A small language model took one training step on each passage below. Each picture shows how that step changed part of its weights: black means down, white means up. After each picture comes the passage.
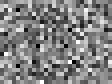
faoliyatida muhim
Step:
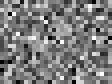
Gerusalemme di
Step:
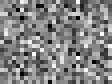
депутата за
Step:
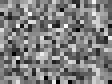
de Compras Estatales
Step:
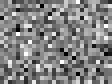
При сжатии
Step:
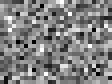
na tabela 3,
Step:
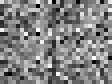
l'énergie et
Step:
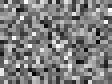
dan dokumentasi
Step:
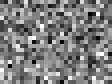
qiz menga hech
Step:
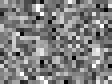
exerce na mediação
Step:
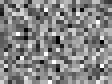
її у воду
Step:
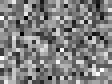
capital culturel -
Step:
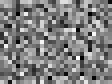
чином, в
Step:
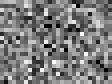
resposta e capacidade
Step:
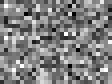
87% presentó
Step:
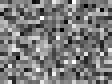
gamal. Daun
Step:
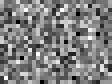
du Québec à
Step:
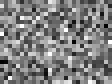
berish, so'ngra
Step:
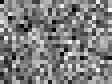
[1] Natijalar
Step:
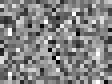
utilizados para entrenar los
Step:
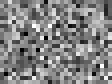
interesting in this
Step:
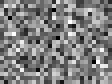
garantindo a
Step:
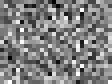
и литература
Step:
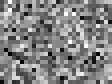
responden tidak
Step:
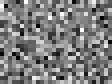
de un trabajador no es
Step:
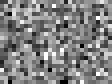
حد مجال
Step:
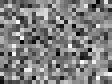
ser reconhecidos
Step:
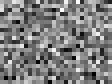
Психология и
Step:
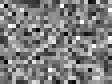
real imkoniyatiga
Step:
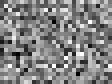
ledak tungkai
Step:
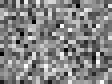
sistema en otro, lo
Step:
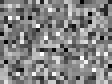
to create conditions for
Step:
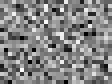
ko'nikma va
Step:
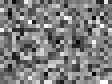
e as Políticas de
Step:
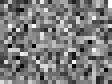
holatni yanada
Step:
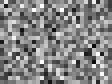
limbă, a
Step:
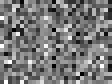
das mulheres com a
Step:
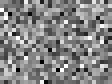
Químico vol
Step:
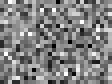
topgan kengrok
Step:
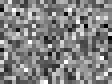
keltirib chiqaruvchi
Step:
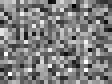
тем способны
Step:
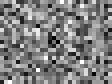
specifica. Una
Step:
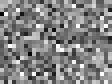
Hering para criar uma
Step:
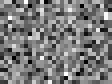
Negmatov Bobir
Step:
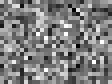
de Arquitetura e
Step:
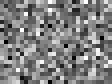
– Нөкис,
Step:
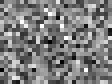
stilistik usul
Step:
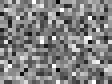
qadimgi turkiy
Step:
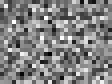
kearifan lokal
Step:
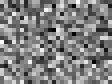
таку схему
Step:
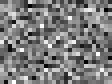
Oliy ta’limda
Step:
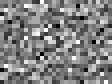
del linguaggio
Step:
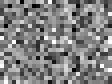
og ikke
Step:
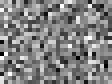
Analisis Regresi
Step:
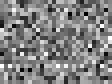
la ciudad y
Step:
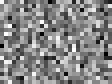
натрію. За
